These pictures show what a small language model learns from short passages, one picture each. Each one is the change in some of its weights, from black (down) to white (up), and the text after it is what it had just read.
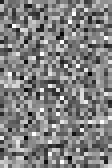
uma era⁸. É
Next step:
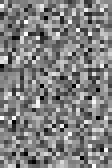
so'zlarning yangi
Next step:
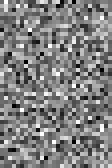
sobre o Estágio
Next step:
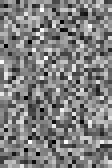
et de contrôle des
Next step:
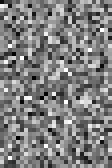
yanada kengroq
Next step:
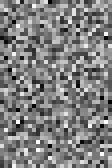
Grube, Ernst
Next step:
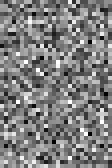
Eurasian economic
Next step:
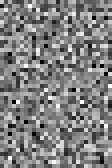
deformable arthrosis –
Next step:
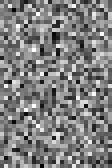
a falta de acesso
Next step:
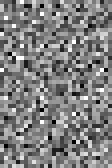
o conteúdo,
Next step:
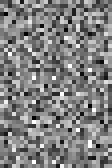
REITTER E.
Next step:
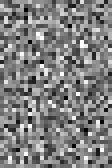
la tête ; en se
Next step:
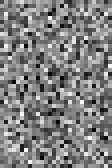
y autoliderazgo en el
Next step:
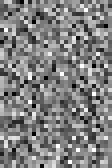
при поддержке
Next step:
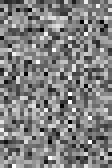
nu am înțeles să
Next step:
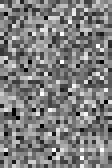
mavjud. Bu
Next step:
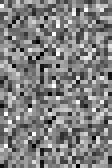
jarayoniga jalb
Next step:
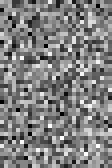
met het publiek.
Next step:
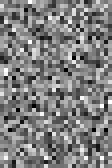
desarrollar las
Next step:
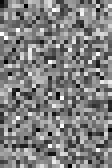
Para la recolección de
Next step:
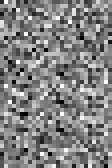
с изменениями в
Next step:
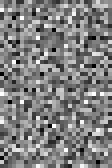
of the republic of
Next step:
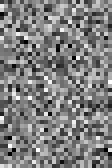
fanini o'qitish
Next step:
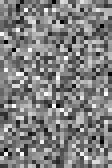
Nucleolus Of
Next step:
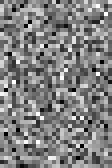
a partir de raíces
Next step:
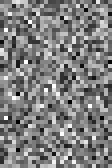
на российских
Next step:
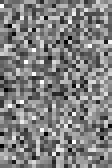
o condicionamento físico
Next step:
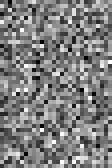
chiqarish texnologiyasi
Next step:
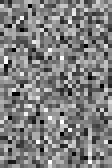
har birini minbarning
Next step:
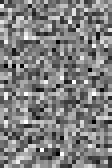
for Social Policy
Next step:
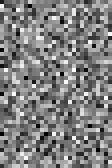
emocionales, como el
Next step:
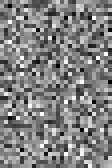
Muitos respondentes
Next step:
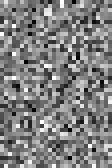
efektif bagi
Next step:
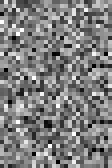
та переносу $E
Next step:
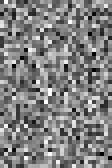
в 2 месяца
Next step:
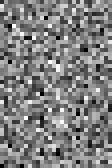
o'tmishi hali
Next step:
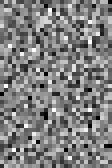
berbagai kajian
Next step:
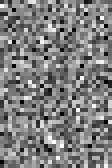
boshqa joylardan
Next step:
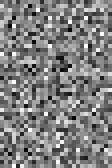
with a sample of 36
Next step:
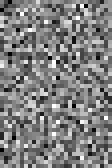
ilmu yang sangat
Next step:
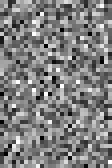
masyarakat umumnya
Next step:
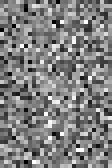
adversária da saúde
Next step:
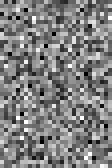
de Fora spoke
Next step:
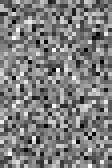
Galinhas. A
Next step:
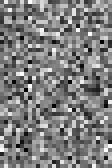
les religieux souvent
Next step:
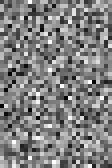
que la focalisation du
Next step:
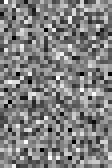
операциялари билан
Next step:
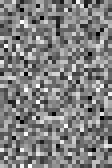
commercialization of these
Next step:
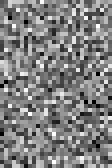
describe desde el
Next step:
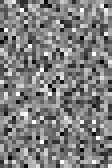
теоріях часто
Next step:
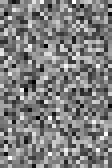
ця робота,
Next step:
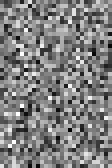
im Freiraum
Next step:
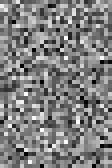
Suisse Elevé
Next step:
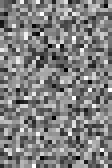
de ingebrachte
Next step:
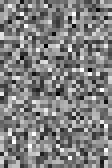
de uma filosofia
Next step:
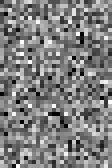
lequel traduire ne
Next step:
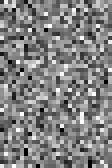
изменение содержания
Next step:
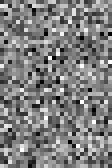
va texnologik swot va
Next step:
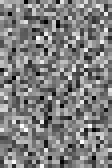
zo šírenia
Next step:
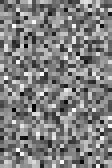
risco estimado de
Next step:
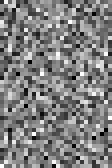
преимущества, так
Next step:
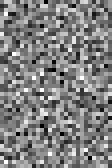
e atitudes que
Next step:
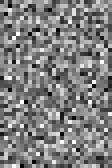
létre tudtunk
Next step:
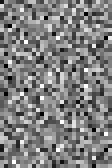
o'zining shaxsiy
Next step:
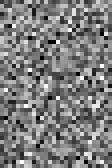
innovatsion pedagogik
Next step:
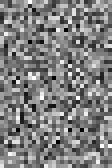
desse valor quanto a
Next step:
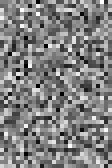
diretas, assim como
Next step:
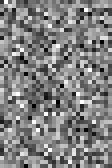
трендів та ін.
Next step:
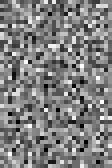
requiere tal o
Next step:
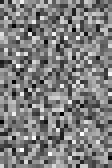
زبان مخفی
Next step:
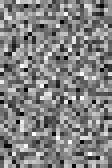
antigo Hospital
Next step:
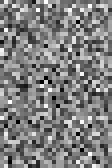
зубов в полости
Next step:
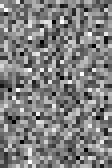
J., Meléndez,
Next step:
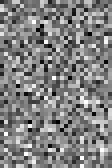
Selatan. Sampel
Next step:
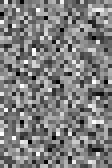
ва плакатлар чоп
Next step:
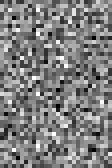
the program for the
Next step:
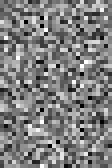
León, C. M.
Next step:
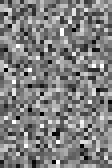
lingvistik, balki
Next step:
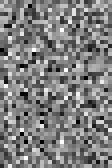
van afschrijving en
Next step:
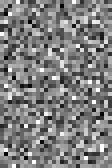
birgt, blieb
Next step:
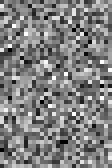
na estrofe:
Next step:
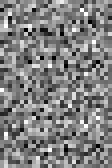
bij het Federaal
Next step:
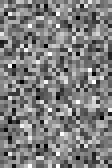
faqat o'limning
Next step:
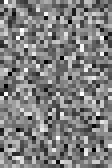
вище за середній.
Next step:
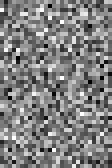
et folklore:
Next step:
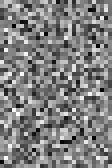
na estratégia de
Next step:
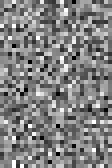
the basic level in the
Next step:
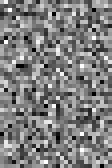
The article covers the
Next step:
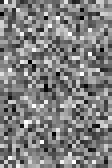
она) проявляется
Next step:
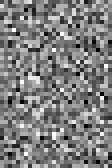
producto de la secreción
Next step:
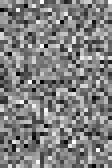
a planejar,
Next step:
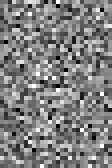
Iqtisodiyot va Moliya
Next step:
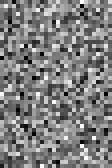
servis xizmatlarini
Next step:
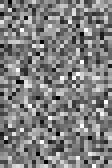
chiqish hamda amalga
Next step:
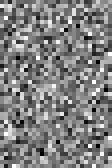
1993). Hillenbrand
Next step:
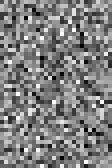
década, três
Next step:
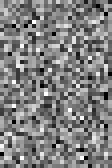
de difícil
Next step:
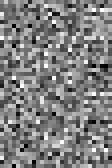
of the difficulty of
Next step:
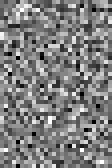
reached up to 500
